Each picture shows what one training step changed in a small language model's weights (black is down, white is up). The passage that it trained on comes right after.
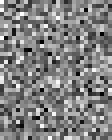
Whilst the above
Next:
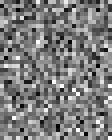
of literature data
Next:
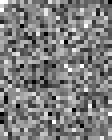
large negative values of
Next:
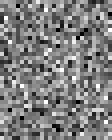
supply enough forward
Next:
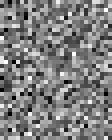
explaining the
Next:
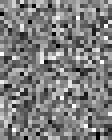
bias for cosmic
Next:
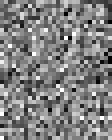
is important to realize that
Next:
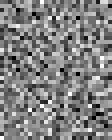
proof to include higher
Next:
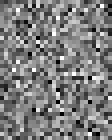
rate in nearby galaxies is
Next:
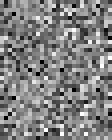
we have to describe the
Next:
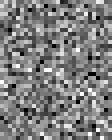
a large change in the
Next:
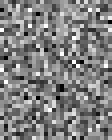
of not creating a
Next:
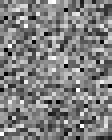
Organization in
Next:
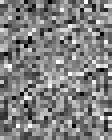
smooth potentials
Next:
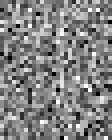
a creation and a
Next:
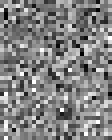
mechanism of correlation between
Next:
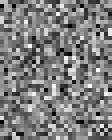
of a simulation set up
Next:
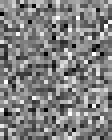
bias can only arise
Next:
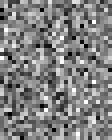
a carbon
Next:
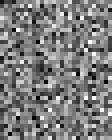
But note that if
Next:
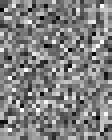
last example, we present
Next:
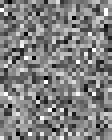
is a linear, not
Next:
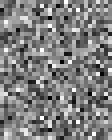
and green circles
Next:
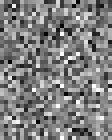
the continuity statistic
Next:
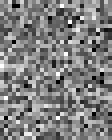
same species, the
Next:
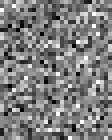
a sufficiently
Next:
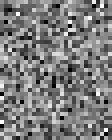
the neutrinos
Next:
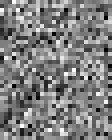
that CAFA is
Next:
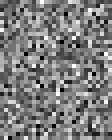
array thus resolves
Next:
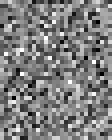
or step in the
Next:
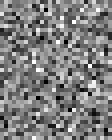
that of our first cell
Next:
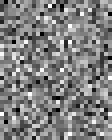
directly comparable to
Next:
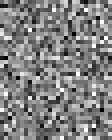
shows that the critical current
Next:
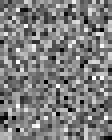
differences are due to different
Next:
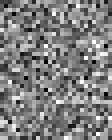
shift observed for
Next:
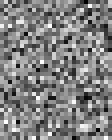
is a measurement of the
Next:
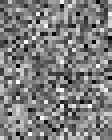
state is actually
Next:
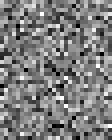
{\bibinfo {volume}
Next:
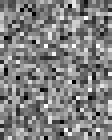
describes the dynamics of
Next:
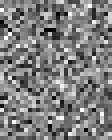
the system constrained to
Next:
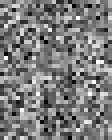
ion transport,
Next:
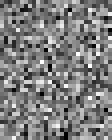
for given $m$ and
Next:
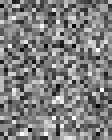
of respective transitions
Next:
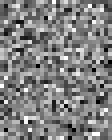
which is operated by the
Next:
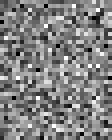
great potential for
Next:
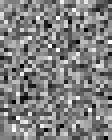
self-similar mass
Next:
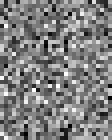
$\sigma$ must
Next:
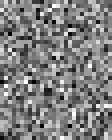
the solar image by
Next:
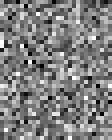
confirmed by the
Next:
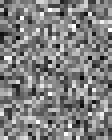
The absorption-line
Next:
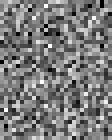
of diverse natural
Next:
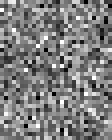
from right to left
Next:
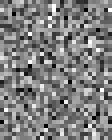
in LFPs.
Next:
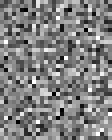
properties, such as the
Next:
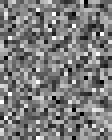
overlap of the
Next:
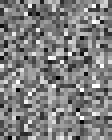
of these findings from
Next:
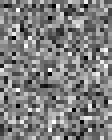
obtain information about the structure of
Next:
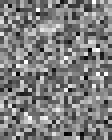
the case in which the
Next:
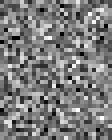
gate type and
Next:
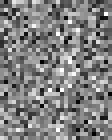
originates from the phase factor
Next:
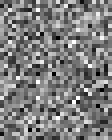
the loop with the corresponding
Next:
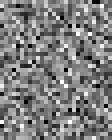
experimental temperature range. This
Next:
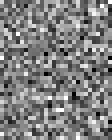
(RG) equations are
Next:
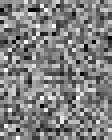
state transition rules,
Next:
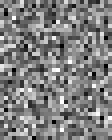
of VLT time.
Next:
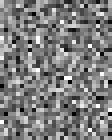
| Single |
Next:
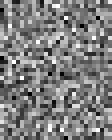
pointed out that the
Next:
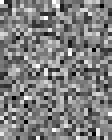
say $\cale
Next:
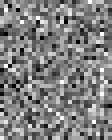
seems to indicate that
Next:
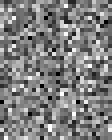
colour selection on
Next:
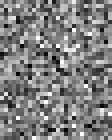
of December
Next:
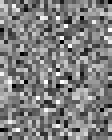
SE}: The
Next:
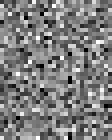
to be confused with
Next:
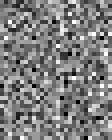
data is fitted to
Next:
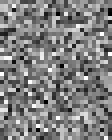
with focus on the
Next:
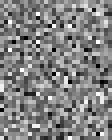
effects but can not give
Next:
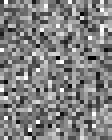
to estimate the best
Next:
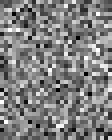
reduces the number of
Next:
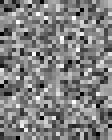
inclusive asymmetries
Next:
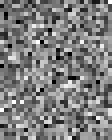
of classical string
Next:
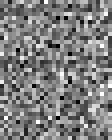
be attributed to the
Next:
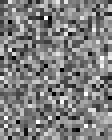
the edge to the
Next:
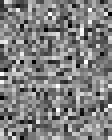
the Paschen lines
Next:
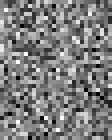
no exact expression of
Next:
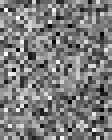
or after training).
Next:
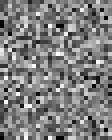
therefore, the use of
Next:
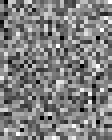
0, \qquad
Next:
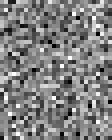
a chain of transition
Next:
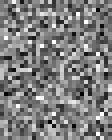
two variables exclusive
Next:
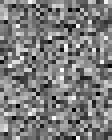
storage of mechanical
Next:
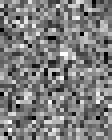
$\textbf{r}$ the
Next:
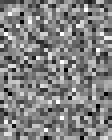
balance for each
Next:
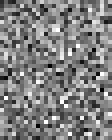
to reach 0.0
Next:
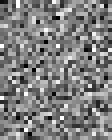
near the arrows point
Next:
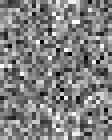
string and $p$
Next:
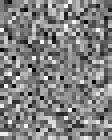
quantum Hamiltonian
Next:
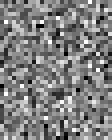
analysis $L_0$
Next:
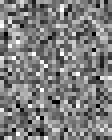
equivalent to a
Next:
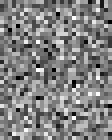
centre of the
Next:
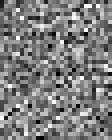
obtain a result for the
